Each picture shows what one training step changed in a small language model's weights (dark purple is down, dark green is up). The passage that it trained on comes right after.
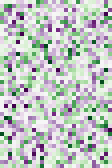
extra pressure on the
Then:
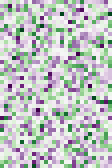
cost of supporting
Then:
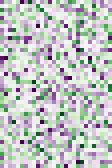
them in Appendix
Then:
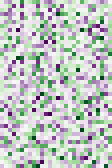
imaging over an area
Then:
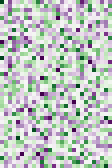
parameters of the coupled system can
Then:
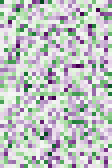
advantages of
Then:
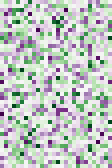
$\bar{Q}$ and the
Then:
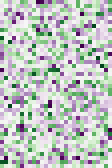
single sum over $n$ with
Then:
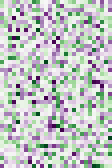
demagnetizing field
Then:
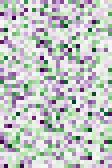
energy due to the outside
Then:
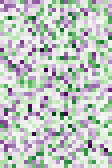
J. P. von der
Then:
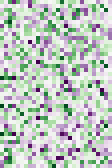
DGLAP or
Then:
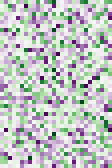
for unscreened
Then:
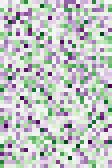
that these matrix elements are
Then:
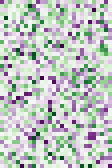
highlighted to have a
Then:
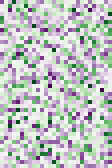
projects the solution of the
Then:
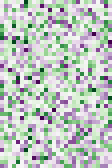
In practice, we
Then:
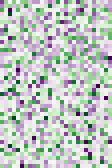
there the lower limit of the moment
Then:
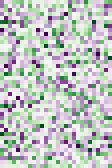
with the experimental value. The
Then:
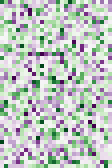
to get smart
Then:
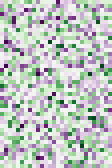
observed at 17.9
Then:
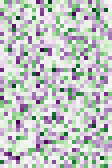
an increase of the transverse
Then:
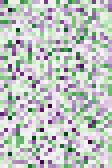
there is no transition in this
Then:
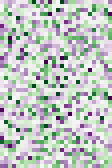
the KZB equation for a
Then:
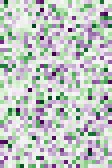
At leading order in the
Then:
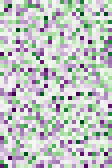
Lorentz factor and an
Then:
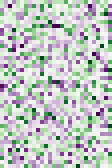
point in the moduli space
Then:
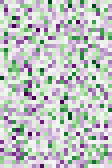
($C2/m$) temperature
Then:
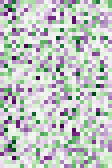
amplitude change GB
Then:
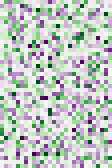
to meet a number of
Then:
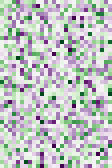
widely differing
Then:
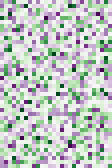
select the RGB
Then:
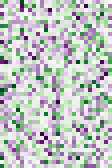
color deconfinement
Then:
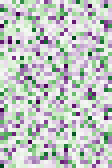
by estimating $S$
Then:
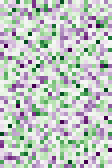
Tables~2 and 3,
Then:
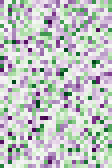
our model that has been trained
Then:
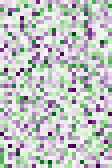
(on the order of ten
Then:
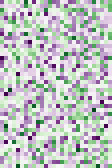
The investigation of
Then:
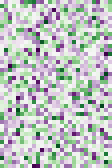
types of conditions, cf
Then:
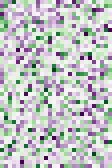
increase the pre-log factor
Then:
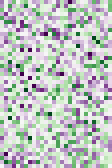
at the same wavelength is
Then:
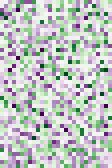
a vital probe to
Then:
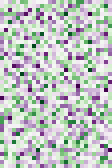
that all elements of base
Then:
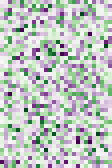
note that the SNR
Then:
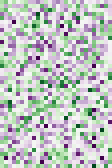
explore other spin--orbit
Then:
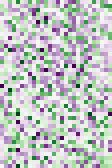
generalization of the ``string
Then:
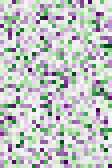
TE properties of BP up
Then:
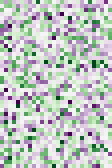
from BG92a,
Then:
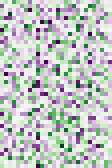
no regularization is used.
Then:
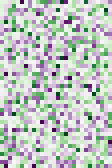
of the WXT observation
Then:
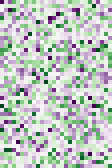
method for large-scale
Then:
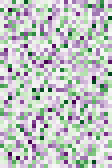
how this extra nonlocal
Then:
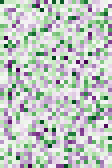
the medium must have
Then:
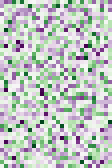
of magnetic field: We show results
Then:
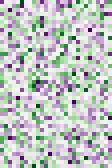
simulation should be set up.
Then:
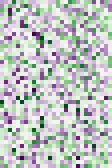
the field strength.
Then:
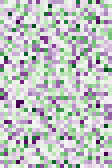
not limit the index to be
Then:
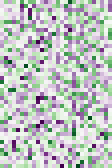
to provide an accurate
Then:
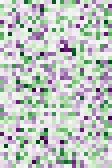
Academy of
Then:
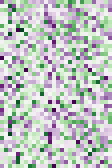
ourselves by the case
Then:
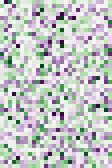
Friedmann equations,
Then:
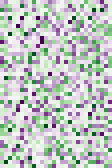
as accurately as fitted parameters
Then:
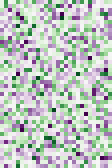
is one of the driving
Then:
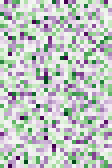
behavior of the meson
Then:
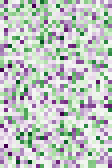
Mowbray, A.,
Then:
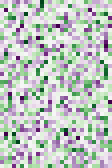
non-adiabatic transition
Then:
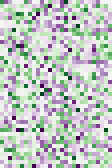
two spacetimes. Whereas
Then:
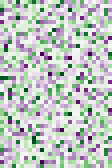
along the equator was assumed
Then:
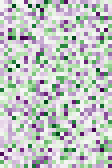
collection of partitions can
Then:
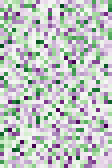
shows the histograms
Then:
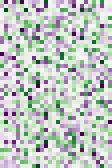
\widthWV {\gamma}
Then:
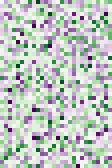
onto a target
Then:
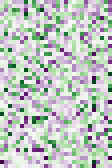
term) and nonlinear
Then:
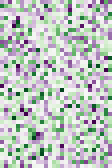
is the root of the
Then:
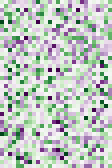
spin-2 field with two
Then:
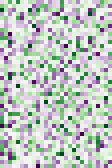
a varying $\ml
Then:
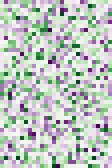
the delivery time
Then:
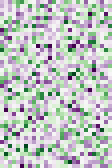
due to the defect of the
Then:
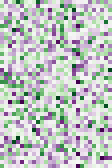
cooling one of the
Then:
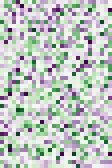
distances between the observer
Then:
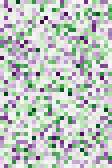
is funded by the
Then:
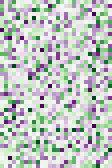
reliability study}, volume
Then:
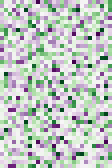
\alpha \right)^2
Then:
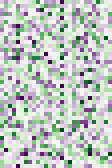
Greek atomists
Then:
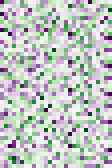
results are from Refs.
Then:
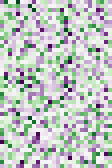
conjunction with the uncertain
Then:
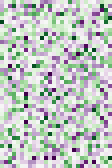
non-linear correction is
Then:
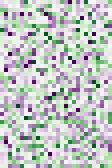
For the field at particle state
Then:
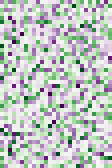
tensors) at the
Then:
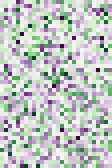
light on the situation
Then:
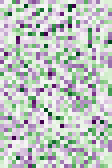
we have measured the flux of
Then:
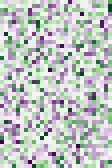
forecast error introduced
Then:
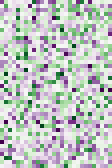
Newtonian regime.
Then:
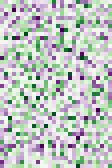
Attention Based
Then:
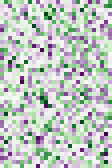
algorithm; the full
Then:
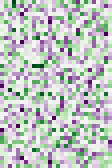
lower part of the figure
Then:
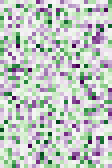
GCT target can
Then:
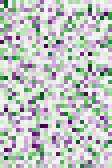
lead to the best performance.
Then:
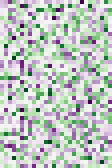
to verify the user
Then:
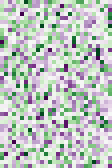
True (lines
